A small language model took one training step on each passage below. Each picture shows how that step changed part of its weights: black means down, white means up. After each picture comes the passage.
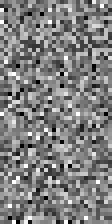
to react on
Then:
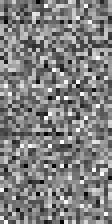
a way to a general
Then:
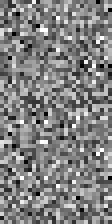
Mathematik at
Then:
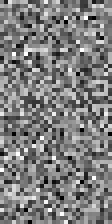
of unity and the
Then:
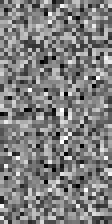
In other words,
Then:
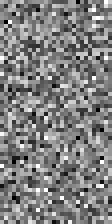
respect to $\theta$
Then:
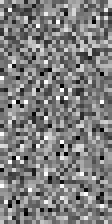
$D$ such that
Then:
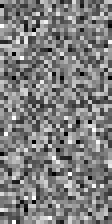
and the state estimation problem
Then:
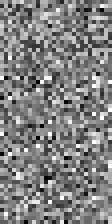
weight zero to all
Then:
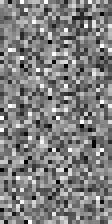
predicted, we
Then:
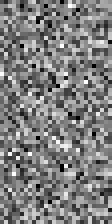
%% (and hence
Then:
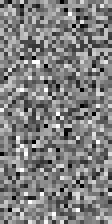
verify the assumptions of
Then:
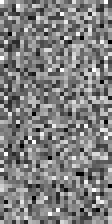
\neq 1$, then
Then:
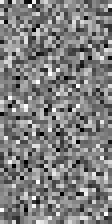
at the vent,
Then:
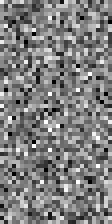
the well-known
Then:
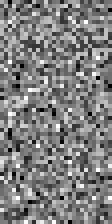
undergoing research work
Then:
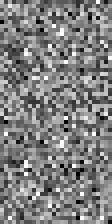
is zonal.
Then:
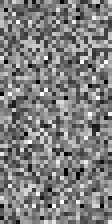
which is a contradiction.
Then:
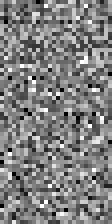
a fixed positive number.
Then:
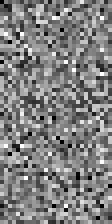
regression contexts;
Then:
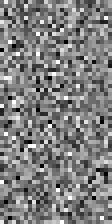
that ALG cannot
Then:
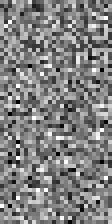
there exists $\bar
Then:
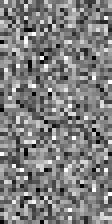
that the contraction
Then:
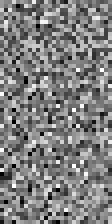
theorem and vertex operators for
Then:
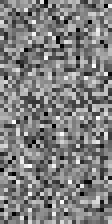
possible choices of
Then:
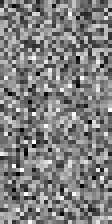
of the log canonical
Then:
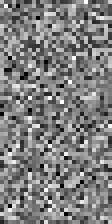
set of any orbit in
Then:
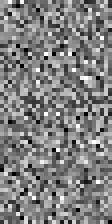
vast amount of
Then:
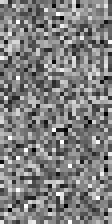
\noindent By Lemma
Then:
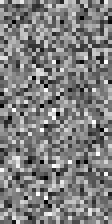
the supremum
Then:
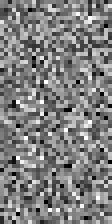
- b$ of the
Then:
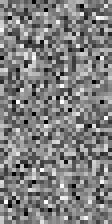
let $w\in
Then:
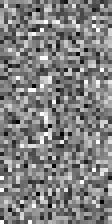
can be applied to the
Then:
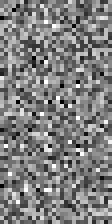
algebra $\cala$
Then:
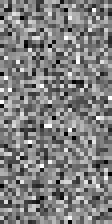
\\ \par In Section
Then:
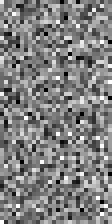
desired. \qed
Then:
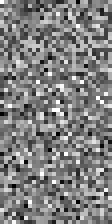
non-trivial way,
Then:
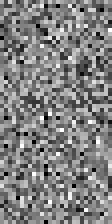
staggered grid
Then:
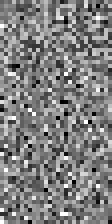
data sets on power grid
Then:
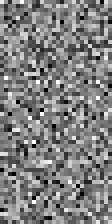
the spectrum of
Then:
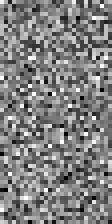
both correspond to types
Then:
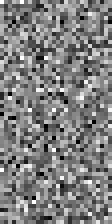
the right adjoint of
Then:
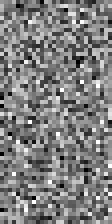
as the classical one.
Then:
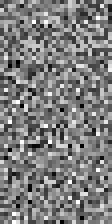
reads: $ \
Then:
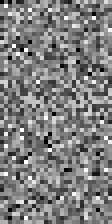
communicate with
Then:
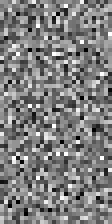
im $A$ is
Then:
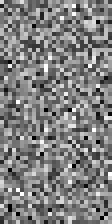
walk around and
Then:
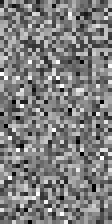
of $h$. The
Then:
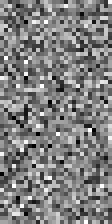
is that for every
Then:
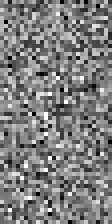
already be derived by only
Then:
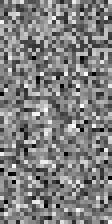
The regularity of the
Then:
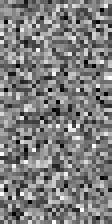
assume its non-equivariant
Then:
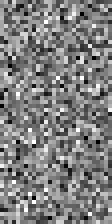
in the resulting equations by
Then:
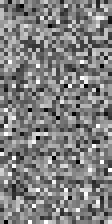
above simple result is sufficient
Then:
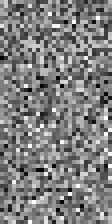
spaces, we obtain a
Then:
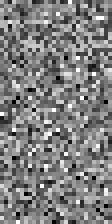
notation for higher-order
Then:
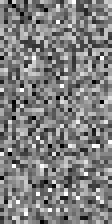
every $x\in
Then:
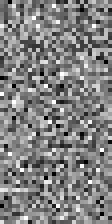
serve customers
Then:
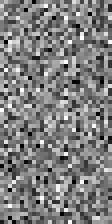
Q \in {\cal
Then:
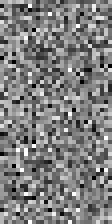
part of the transition
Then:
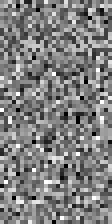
given extension. There is
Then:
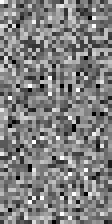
new control points, between
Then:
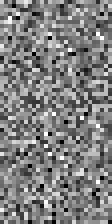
of generality assume that
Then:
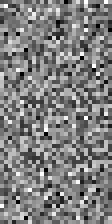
dictates us
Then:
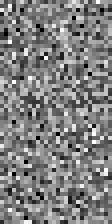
purely outgoing
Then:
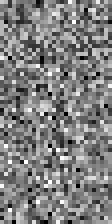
an almost L-space
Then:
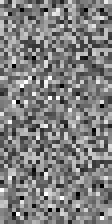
rank $d$ over
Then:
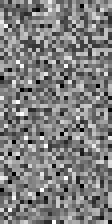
we only know the
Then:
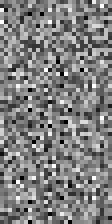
to infinity as
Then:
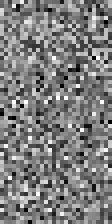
eigenvalues of $A$)
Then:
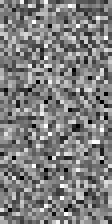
point-wise error
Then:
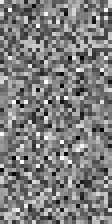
$J$ and of
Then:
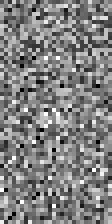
was sufficient to show that
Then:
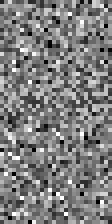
obtained by rotation of
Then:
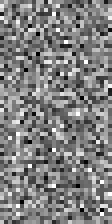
T$. This contradicts
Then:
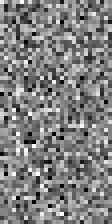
the following lemma that for
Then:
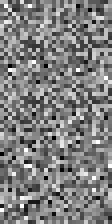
matrix with full column
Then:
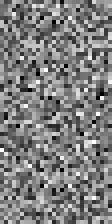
such R-matrices
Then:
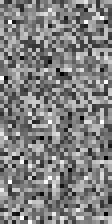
filling we choose the
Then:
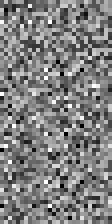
when starting in
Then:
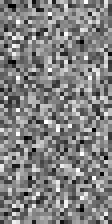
\text{ and }
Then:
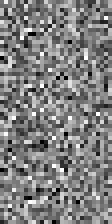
that case, a description
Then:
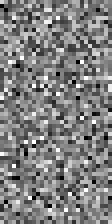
for the circle action on
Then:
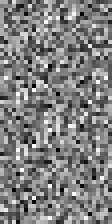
in the linear system
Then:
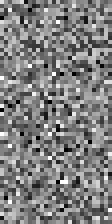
$$ \newpage For
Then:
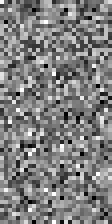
up to isomorphism. Thus
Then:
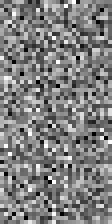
Dualizing this
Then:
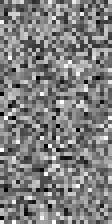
The aim of this
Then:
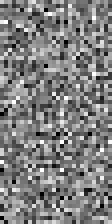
this section, we
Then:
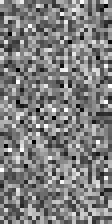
\leqslant p \leqslant
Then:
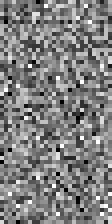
a direct one. From
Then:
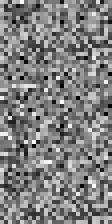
the expansion of some infinite
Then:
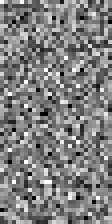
the single determinant in
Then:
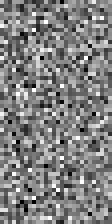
establish the following large
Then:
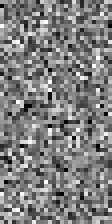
and expensive
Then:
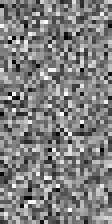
and induction, that for
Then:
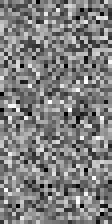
number. Throughout
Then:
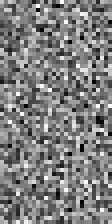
m\ge \frac
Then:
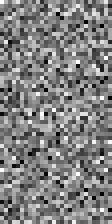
] \approx 0,
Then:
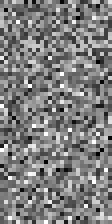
which so far has
